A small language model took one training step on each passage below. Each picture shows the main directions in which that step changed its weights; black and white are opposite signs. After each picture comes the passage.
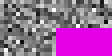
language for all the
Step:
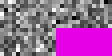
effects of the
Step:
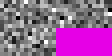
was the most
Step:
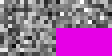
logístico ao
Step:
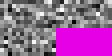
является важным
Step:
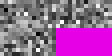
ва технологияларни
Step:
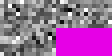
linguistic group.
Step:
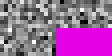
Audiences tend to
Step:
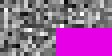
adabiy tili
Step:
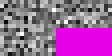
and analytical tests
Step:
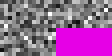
dynamics of carbon
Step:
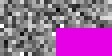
des opportunités non
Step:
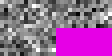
dado lugar
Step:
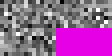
performance penalty
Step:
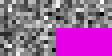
частности, к
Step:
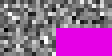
due to the different
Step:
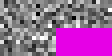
was silently
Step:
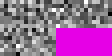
when the old components
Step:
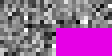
fill a
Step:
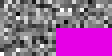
the needs of
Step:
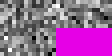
un sistema de
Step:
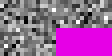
and also the
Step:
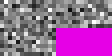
application intervals
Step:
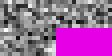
sifatida shakllangan
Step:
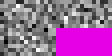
cough with green
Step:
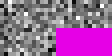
ҳам ошириш
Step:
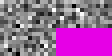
components have been considered
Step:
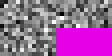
of patients following treatment
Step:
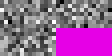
(d) with
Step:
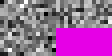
forma controlada.
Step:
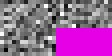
teachers presented moderate
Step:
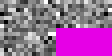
features of male
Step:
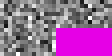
à abolição
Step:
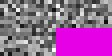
scientific quality of project
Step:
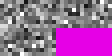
nonlinear behavior
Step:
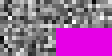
to collecting
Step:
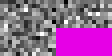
graph-based approaches
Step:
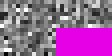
Data Stewards
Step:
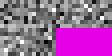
and effective data
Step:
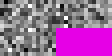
to transcend
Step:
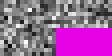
legal acts
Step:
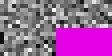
methods* perform feature
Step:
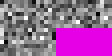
cure, are
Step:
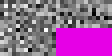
project objectives will
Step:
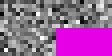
relationships, and
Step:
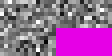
bilan bog‘liq
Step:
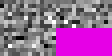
nodes that have
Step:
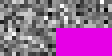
рослин для
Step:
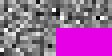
layer are no
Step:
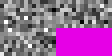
and Rebelo
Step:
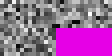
order of the
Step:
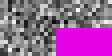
histórica del
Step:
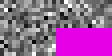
к таким
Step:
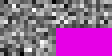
collect data from
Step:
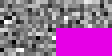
version of the
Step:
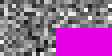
science disciplines
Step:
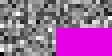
interpretation of this
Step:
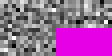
his aims. He
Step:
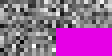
experience with intensive
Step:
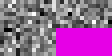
method. According to
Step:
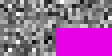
Penelitian ini
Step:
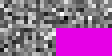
is known on the
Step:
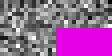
el texto y
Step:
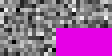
Indian Society
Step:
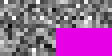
or equal to
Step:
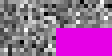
vista, dar
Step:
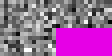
holda esa iqtisodiy
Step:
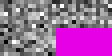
that their voice
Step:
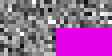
define flow
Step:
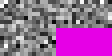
of the children were
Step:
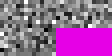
in solving the
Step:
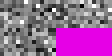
failed at the
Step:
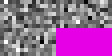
tu vida'
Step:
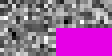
den letzten
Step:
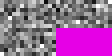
a means of
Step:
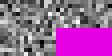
histories, it
